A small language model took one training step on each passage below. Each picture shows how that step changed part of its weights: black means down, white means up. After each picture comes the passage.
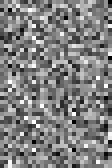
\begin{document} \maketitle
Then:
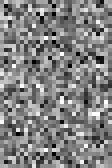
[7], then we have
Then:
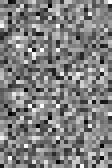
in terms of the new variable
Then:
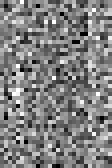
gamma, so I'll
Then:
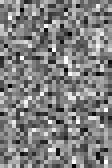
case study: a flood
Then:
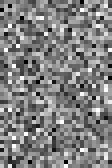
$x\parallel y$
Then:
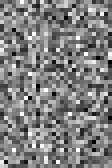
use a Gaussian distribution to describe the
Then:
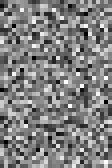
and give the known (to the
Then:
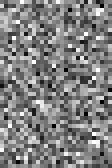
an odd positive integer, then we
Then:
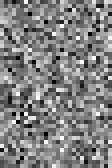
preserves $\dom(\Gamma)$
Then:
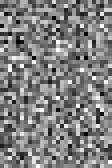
of the circle. For this,
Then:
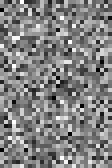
operators as in the case of
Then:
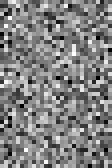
algebra and $F=\sum
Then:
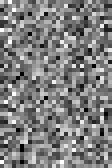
$\cc_1$ so that
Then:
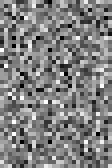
all positive normalized linear functionals
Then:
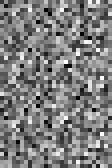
second-type) boundary condition is
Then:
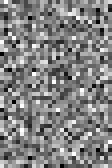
from here on the number field becomes
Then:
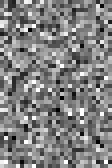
that the denominators
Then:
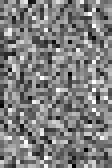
base-2 mixing
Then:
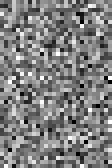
abandon its nest and
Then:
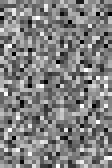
upper-triangular matrices
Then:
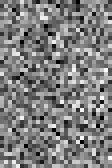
in cases of extreme
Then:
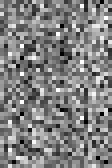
paper have been presented at many
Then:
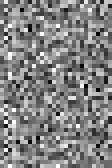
number system that can be stated
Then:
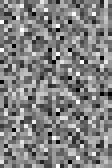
result deals with composition operator when
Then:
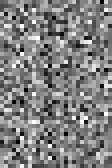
and {path-dependent
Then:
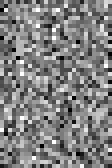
inverse of the Gram matrix were
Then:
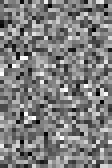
$$\overline D(\A)
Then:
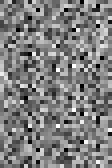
Experiments** It does not
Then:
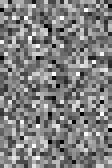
in the two dimensional case a general
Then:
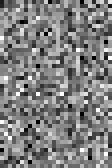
$n$ genes moving
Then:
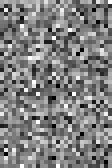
the system in $\Omega$.
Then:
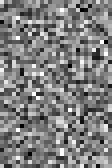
\[ \beta+\gamma d =
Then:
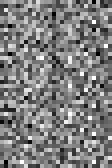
N, \end{equation}
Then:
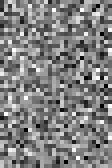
As $P_1\geq
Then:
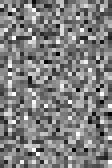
circle (1cm); \node
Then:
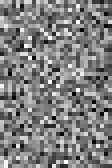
will be called {\it exact}.
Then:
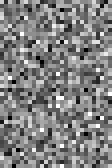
follows. For $a \in
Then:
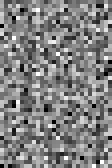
tangent vector bundle of vector fields on
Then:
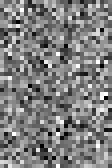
oracle rate is small
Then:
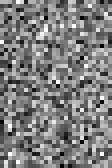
in price matching between
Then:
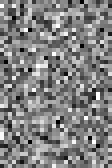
that after multiplication by a suitable
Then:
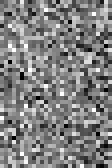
when $x_0\in
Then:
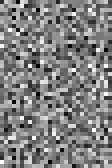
residuals were computed after
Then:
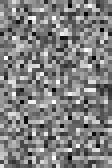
results and to identify a number
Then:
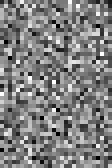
is a special case of the following
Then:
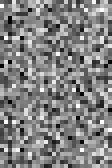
matrices $B,$ $D$
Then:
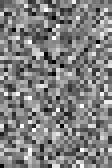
for rational matrices. The proof of
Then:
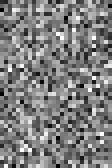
$h$ say, the first
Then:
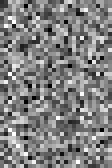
equal zero and let the other eigenvalues
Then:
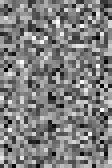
In \cite{at} and
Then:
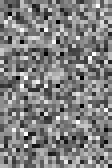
are defined by the way morphisms in
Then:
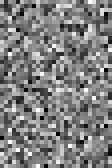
representations of irreducible simply connected
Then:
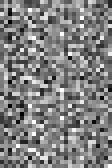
\medskip \begin{itemize}
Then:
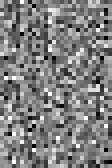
is impossible because
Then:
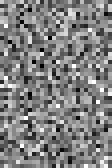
action. Define the polynomials:
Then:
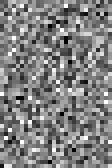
positive entries and the sum of
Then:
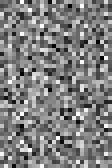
at most the function of the
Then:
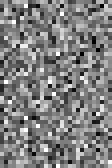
the Fischer decomposition for
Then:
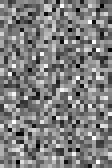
goal in this note was to
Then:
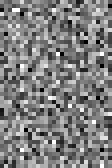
points of intersection with the curve
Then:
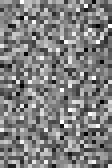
\end{aligned} \] Hence
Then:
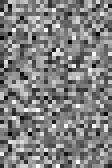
$C>0$ such that
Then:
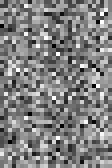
on 3 cells for the state
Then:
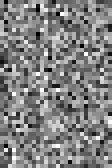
the eight monkeys as
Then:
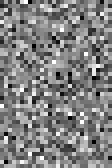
that the number of solutions equals
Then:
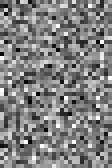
of that map is discrete. It
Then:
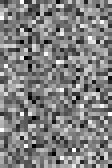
Keeping in mind the
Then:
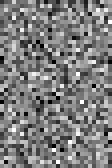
a particular solution. ##
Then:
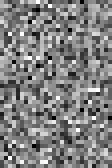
a group is addressed in
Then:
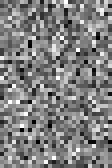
sections. We find a mean
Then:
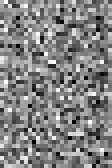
theory}, Undergraduate
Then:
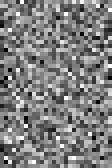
\Ni_j$, and
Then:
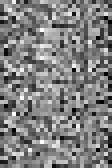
Unicycle model A
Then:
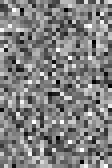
curvature. In the next section we
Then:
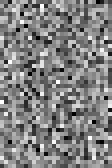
were difficult to write because
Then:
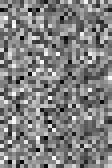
number of maximal negative twist
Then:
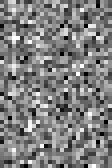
maximal subgroup of $P$ either
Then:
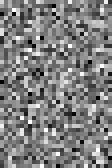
4\varepsilon$. To see this
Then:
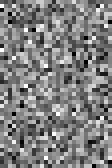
showing that $A$ converges
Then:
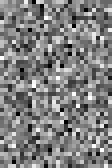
objectives. Considering
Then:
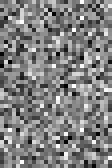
$K$-Lie algebra
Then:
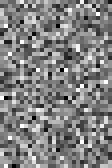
be equivalent to the following: For
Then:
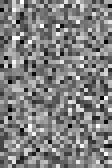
most $2\delta$ sets
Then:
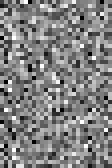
that while $V$ is similar
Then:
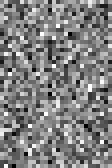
the direct sum and the direct product
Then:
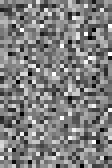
\end{cases}$$ We shall
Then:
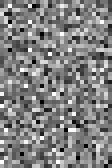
be used below. \medskip
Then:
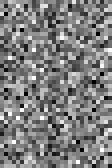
\texttt{DK}, and
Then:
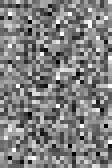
methods to tackle this
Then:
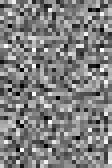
\draw[gray, very
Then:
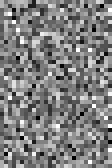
can be generalised, and
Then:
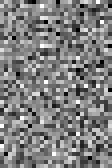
space Green's tensor
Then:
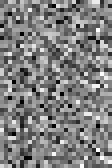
we present the moments (of
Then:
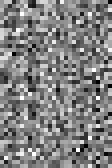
American Control
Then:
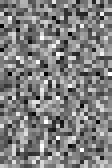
of the data needed for
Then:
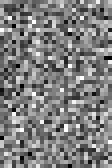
\C^\ast$. Here the
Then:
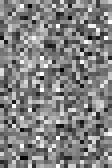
By re-evaluating these
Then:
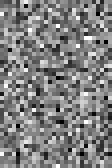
and has a global cross-section
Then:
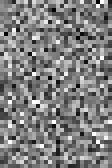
the Givental symplectic space,
